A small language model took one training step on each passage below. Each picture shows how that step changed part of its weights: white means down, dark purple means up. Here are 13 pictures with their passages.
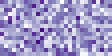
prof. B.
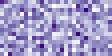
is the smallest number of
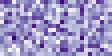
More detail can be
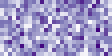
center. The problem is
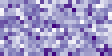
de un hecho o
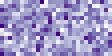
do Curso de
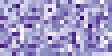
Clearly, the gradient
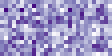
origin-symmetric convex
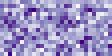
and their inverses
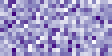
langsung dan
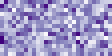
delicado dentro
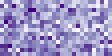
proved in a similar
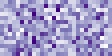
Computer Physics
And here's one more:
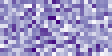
parameter $$p =
